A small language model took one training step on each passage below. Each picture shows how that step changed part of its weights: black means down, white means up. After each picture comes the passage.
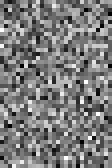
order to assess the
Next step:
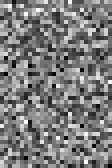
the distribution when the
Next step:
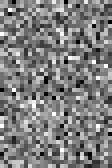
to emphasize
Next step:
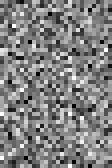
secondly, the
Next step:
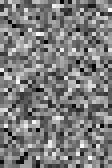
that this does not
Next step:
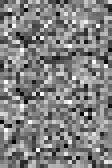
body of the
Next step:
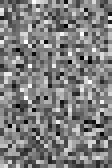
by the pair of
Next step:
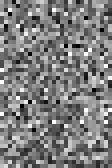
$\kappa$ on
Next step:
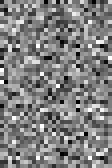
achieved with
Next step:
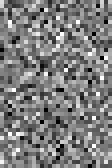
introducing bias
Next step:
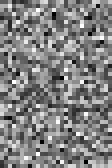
times the invariant
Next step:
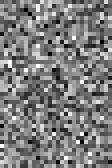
the genes with
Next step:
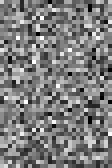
However, close
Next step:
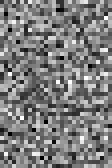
dynamics is frequently
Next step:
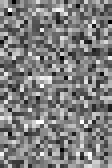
to the total number
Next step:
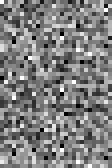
exhibits a
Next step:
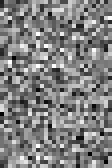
the following value of
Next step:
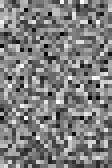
had been unable
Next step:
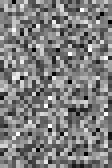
M$ and hence
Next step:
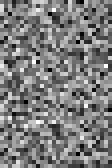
the isomorphism on
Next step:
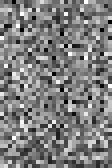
$f$ at
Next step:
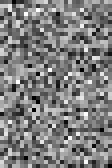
the time that
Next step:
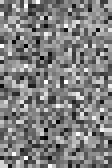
equations namely,
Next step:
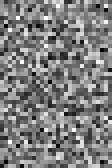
is not a
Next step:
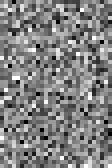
and $E$
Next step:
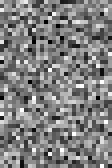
& \vdots
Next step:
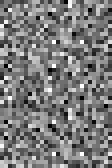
weakly on the
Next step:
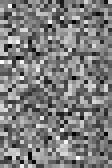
outperforms the
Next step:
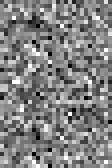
Beam current
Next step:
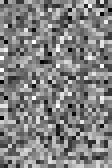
(They state
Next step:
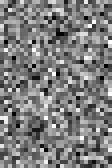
seem to
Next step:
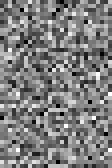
targets. This
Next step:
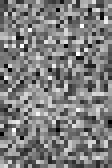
on dust particles
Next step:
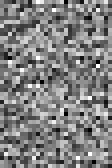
In such a
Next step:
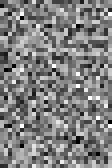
This result can be
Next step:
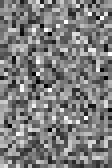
natural ranking
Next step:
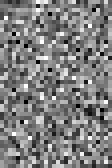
local movement
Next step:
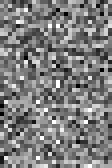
supports their
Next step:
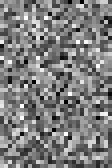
\mu$ contains
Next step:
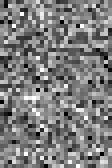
approach makes a
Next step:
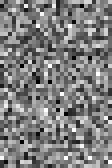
had a history
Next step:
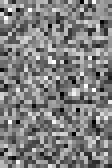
of 4D
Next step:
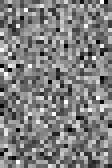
of valuation
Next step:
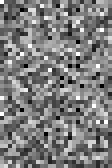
\mathcal S
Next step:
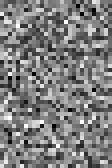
that is the function
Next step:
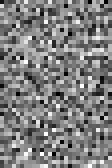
derivations and
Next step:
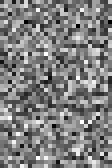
lemma and the
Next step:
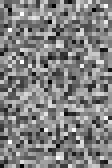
is always a
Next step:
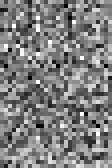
observations. According
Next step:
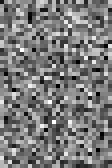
generated images transforms
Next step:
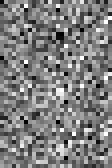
accessories and
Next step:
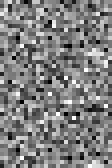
we can express
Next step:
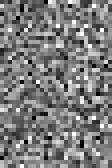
may be employed
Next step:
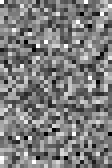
least \( \sim
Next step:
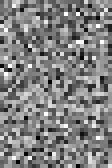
of RWA
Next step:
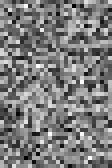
than the orbital
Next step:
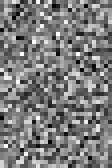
that happens
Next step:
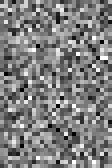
and second order
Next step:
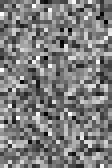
investigated using the
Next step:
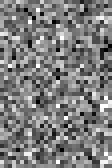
and overcomes
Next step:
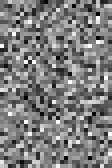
taken into account.
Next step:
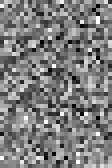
second column.
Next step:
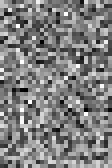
in $y$
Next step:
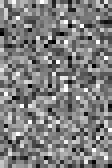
The muon
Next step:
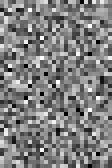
form of a
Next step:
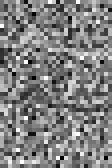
factors calculated from
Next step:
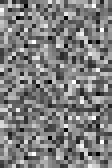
can be further
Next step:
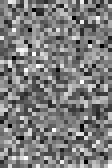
the problem. Since
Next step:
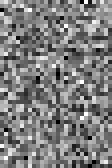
a half of
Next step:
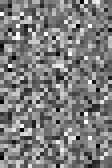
to note that,
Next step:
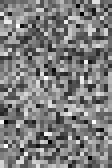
that test or
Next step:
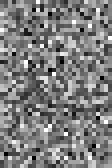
components for each
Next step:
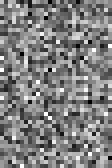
Finally, if
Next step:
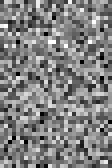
team was performed
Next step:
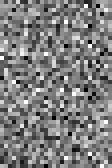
From this it follows
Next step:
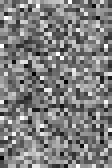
experimental verification of
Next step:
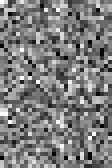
may take too
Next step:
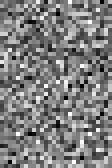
available and their
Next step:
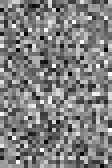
probabilities given
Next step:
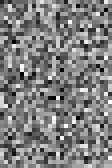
de champs
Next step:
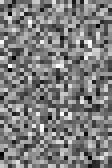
to denote derivative with
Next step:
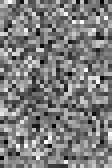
phase. These solutions
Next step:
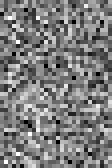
paper focuses on
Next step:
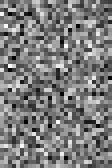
to improve by
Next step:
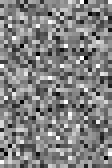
Projects from
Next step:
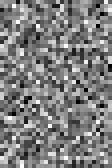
A$, then
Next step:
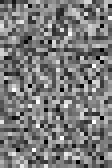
low order derivatives
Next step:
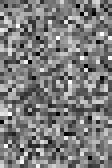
fields that has
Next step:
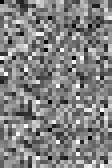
this new solar
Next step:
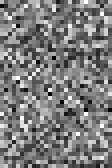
operator $P$
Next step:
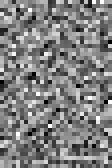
5~y of
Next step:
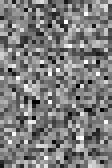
we are solving
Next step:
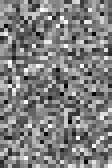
the Ito
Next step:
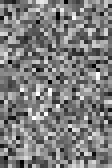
a single line.
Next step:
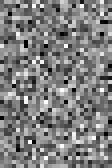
switching path
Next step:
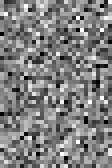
accretion rate
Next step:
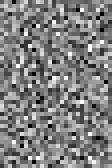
C}$ and apply
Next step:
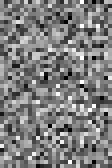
Development or
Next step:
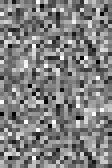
for column
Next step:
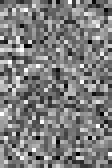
the perturbed
